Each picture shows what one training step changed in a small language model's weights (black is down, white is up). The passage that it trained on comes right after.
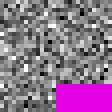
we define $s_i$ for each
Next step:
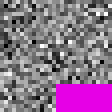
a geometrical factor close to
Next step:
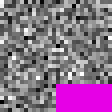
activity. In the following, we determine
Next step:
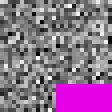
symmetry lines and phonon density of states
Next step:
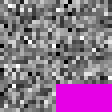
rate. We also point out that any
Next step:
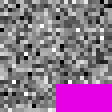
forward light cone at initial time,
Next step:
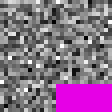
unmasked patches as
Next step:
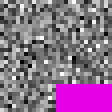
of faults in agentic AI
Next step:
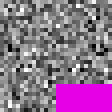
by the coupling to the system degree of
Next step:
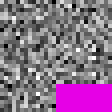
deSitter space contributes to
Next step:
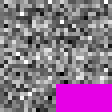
include (i) an additional search phase,
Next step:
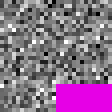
50% increase. Overall, the
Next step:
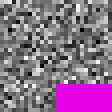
of computation is going to rise in
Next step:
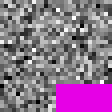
at which the $S$-matrix has not
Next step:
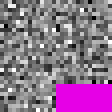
identical to that of the true
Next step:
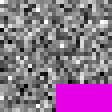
(this is impossible using normal
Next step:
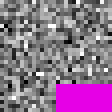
where $A^\pm_n$ and
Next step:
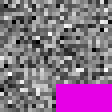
a specific $H_2O$
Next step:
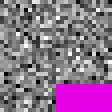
to the polarization statistics of entangled
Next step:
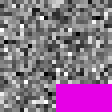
10 categories. The classification performance
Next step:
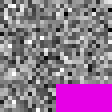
cases when the dissipation
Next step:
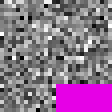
connected again. Here, the BC
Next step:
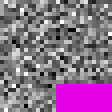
unlikely. An alternative
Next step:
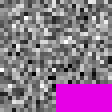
to congestion, which has been
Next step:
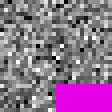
damage is consistently deeper in
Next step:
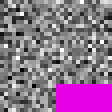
work would indicate that the fragmentation
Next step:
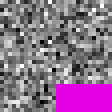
on the form and strength of the disorder
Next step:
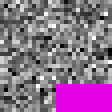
we combine 2 SUs, we
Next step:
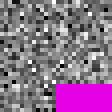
J. Mickelsson,
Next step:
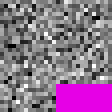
the form of the fermion action (the
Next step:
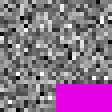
in between $x_I$ and
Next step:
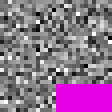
found to be consistent with being equal to one
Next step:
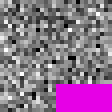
From Figure 20, the prediction performance of each
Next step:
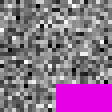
\eeq which has both poles below
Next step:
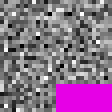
R_\odot$ source, this requires
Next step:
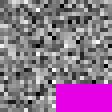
aperture because there is some cluster flux
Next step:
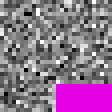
case 1 (above), it is
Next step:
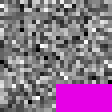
reducing its cooperativity –
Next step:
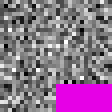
a quantitative comparison of the experimental data
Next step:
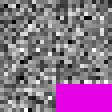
the ferromagnet,
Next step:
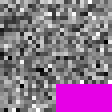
is very different from many sequential
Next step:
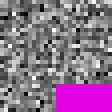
permissions to an additional 17.7
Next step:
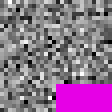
has the same order of $n$.
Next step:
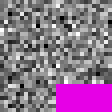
} This is just the sum of cases 2
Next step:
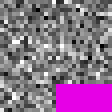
Luciani deal with are
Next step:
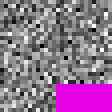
the result. Weights, locations
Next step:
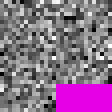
number of correct identifications we can obtain
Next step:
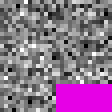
&RUG &UL
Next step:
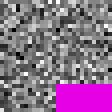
than the NMR line width and there
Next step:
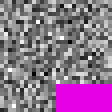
the baseline algorithms are
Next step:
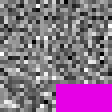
Very recent experiments on a Si
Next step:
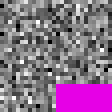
of galaxies indicate the location of mass
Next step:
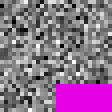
for the carriers. If the carriers
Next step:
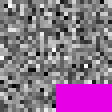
involving the influence of the random field on
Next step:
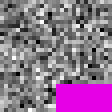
specific double-periodic interference
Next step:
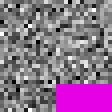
$\sigma^2$. During training,
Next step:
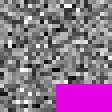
unveiling the potential of
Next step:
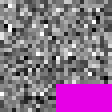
calculate $\bar{N}_t$. For
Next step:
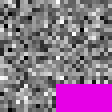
test} The purpose of the present
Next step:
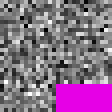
in traditional social media,
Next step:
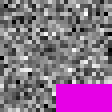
a numerical improvement technique which we call
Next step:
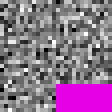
of the following expressions (see
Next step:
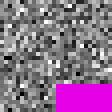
triangular lattice) is presented; the
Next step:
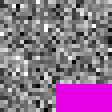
limit to our diagnostic method.
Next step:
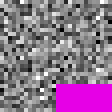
partido determina que un
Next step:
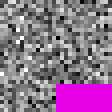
fireball outflow and
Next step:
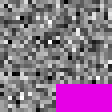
in \cite{L-P} one
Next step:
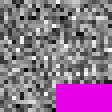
Minkowski spacetime and of the fundamental
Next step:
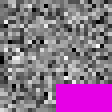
35 km/s intervals
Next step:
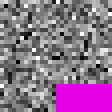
(b), the upper bound is not
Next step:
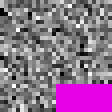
other side of the origin. The interference
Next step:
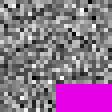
real events, with the goal to
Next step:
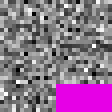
density $\rho$ in Friedmann
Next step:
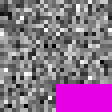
of OAM entanglement will lead to
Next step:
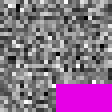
example, Eclipse has about
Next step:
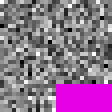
fact are connected with each other because they
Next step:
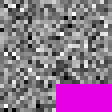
sub-relaxing problems expressed by
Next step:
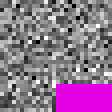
for the adverse pressure gradient
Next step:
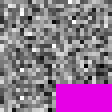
due to the bulk contribution, while the
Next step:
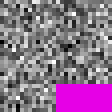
to the direction of the particle's motion.
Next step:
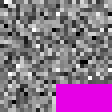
fixed to, in the case it has not
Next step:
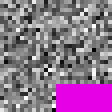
at most a few percent then we can
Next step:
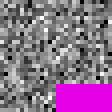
not add overhead on the processing
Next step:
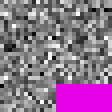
regardless of the Co concentration.
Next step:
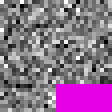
wave analysis (PWA) is required
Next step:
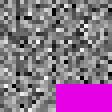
$\xi\approx vT \sim
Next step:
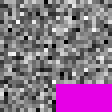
| Tissue | Generative
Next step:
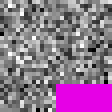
when considering the simplicity of the
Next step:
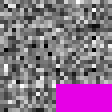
more AOA directions than
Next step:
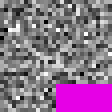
state formulas, by allowing classical
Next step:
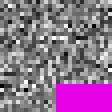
who showed how there may be a
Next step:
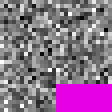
in complexity and robustness.
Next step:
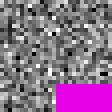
D, \Mc \right)
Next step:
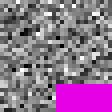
is particularly well-suited for imaging
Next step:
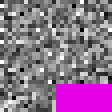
&& \checkmark &&
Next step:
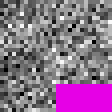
Physics workshop, 18 -- 22
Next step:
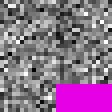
variations can be considered complex, as seen
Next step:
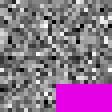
proposed in Kent (1982).
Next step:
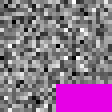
adsorbed on a solid planar
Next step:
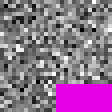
a relativistic equivalent of the very well known
